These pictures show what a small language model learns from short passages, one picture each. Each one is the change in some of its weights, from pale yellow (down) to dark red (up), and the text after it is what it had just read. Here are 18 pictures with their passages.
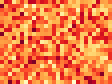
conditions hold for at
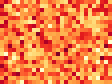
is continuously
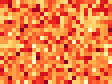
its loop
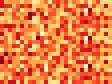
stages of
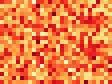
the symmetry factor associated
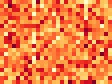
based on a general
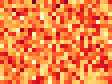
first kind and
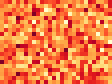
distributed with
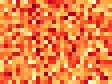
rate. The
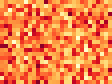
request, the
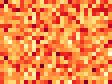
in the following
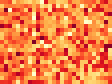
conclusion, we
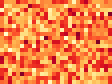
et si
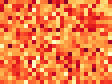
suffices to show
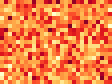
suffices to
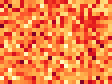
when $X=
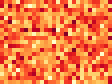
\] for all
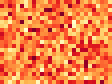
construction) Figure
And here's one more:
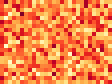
be given and let
